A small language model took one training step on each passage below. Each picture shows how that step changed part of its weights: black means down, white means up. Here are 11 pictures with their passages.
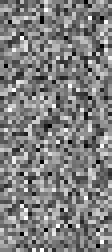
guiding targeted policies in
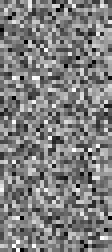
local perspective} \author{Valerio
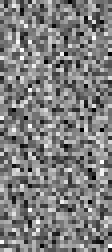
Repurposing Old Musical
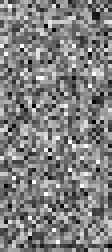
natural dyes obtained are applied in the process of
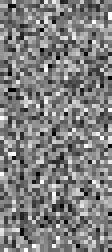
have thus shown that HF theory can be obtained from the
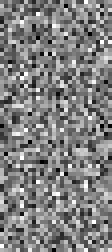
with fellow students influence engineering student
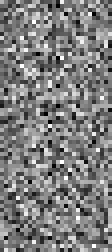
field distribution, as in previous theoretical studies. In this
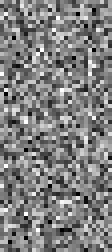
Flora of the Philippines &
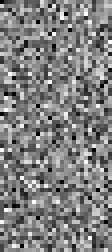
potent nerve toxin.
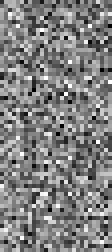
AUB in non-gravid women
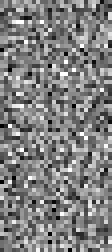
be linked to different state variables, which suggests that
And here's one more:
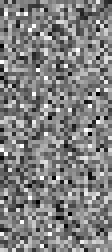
the fluxuating oxygen displacements should be
